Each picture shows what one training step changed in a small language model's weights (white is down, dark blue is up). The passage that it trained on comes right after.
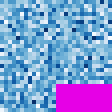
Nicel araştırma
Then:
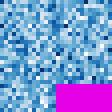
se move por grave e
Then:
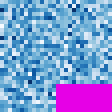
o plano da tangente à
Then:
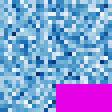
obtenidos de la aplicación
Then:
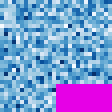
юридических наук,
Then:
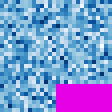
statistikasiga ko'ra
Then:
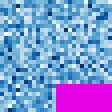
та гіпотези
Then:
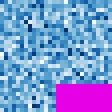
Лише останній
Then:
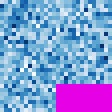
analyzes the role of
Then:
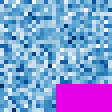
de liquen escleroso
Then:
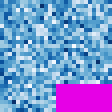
و هارمونی
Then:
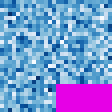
kerak. Ammo yana
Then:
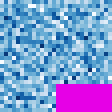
in children: a time
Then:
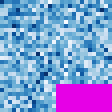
o más racista que otras
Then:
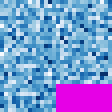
beradigan ilg‘or
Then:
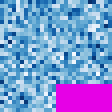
talab qilinadi. Shu bilan
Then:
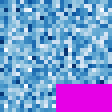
eksperimentu smo
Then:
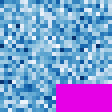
lembrar do vasto
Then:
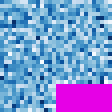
últimos tres
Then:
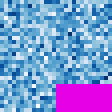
los seis ítems
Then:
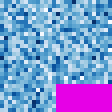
intervenciones preventivas
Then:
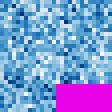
elaborado para a SQS
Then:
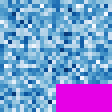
nomlarining morfologik va
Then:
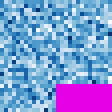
fase de desenvolvimento em
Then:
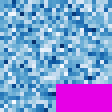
constatada a necessidade de
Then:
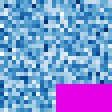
Andi. - Munir,
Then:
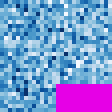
муал. Р. А.
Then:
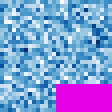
DOS DADOS Esta
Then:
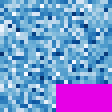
înțelege caracterul
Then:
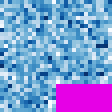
Доцент кафедры
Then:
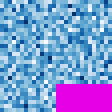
Meio Ambiente no
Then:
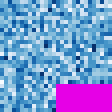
практик, що
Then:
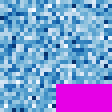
l'offre de formation et
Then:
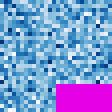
pelo setor, é a
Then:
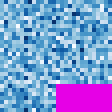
e Sarmiento (2020)
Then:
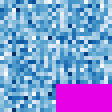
peças mais importantes na
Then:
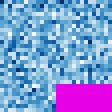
consente di produrre
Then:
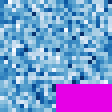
уровне принимаются
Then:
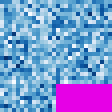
ricerca con le persone che
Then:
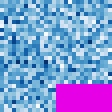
4. M.Bonham and
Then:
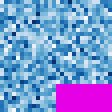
xalqparvar davlat
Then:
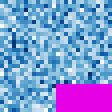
whole, is based
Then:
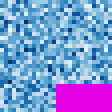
yol çalışması
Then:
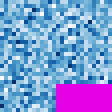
indicadoras de grau
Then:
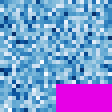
naar formule (1)
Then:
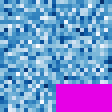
وجود ندارد
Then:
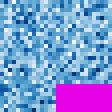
también lo resalta
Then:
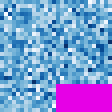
kirishni ta'minlash
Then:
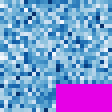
tavsiyalar: •
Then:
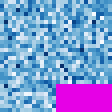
Juli bereits um
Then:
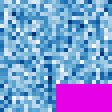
системе образования
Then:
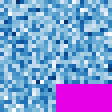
variabel dependen dengan
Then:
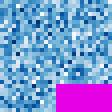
tarbiyalaydigan har
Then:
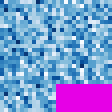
волок верст на
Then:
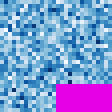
estrutura fixa de
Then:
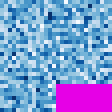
Failure Clinical
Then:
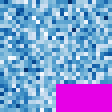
en todo quanto el sol
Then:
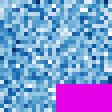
оғзаки нутқни
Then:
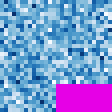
давлат қарз
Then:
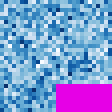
a positive integer.
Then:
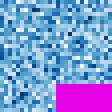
maka tujuan
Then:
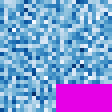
WEB A WCAG
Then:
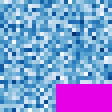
J., Sultanov D.
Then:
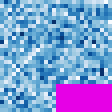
luz no visible queda en
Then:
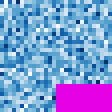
of the petrochemical
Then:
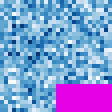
la capacidad de solubilidad en
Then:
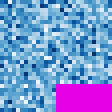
kelinadi. O‘zbekiston
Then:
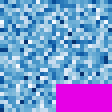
na Amazônia na
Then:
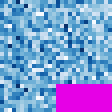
with the occurrence
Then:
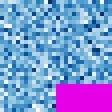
integration and education. –
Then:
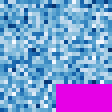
A Artroplastia
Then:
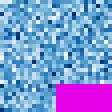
це не скасовує
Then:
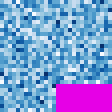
la metodología del kaizen
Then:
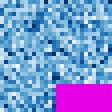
Б., Баранов А. А.
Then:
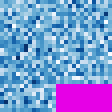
Pojawienie się
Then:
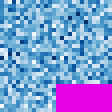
erishishda talabaning
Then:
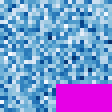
die Umsetzung von
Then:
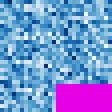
Київ : СПД
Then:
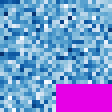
фанлари доктори,
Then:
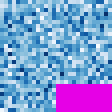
es PostgreSQL
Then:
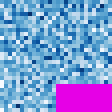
umum. a. Konflik
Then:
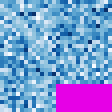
dados foram coletados no
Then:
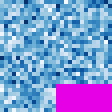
quien desatienda dicha
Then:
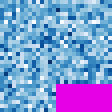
students' creative
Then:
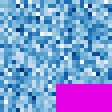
telah dirancang
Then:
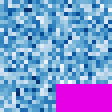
yil bahorida,
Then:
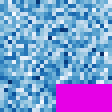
faoliyatiga asossiz
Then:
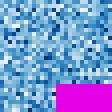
osh qoshiq) quruq
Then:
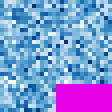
va mikro kabi turli
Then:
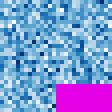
tili, o'qish,
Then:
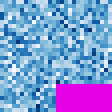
à Venda. Migrações
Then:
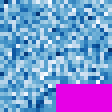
қаратиш зарур.
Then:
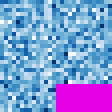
mejora, a corto
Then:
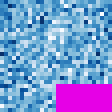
onasi hisoblangan eng
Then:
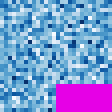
моменти фону
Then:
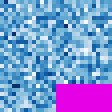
prevención del síndrome
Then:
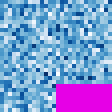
membre du CERN. Les
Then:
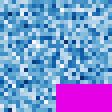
jornal “Folha
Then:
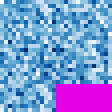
Kenarları tespit
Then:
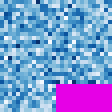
borayotgan talab
